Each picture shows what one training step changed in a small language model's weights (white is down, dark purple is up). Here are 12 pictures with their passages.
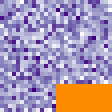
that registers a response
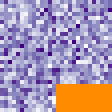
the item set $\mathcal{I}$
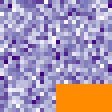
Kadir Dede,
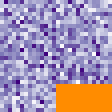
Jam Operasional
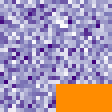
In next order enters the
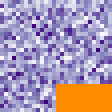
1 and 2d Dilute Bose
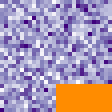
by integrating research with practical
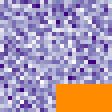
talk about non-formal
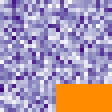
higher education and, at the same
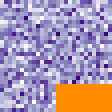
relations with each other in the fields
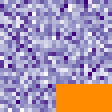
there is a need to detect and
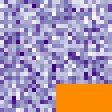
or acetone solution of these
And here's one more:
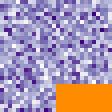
a Higgs factory are that
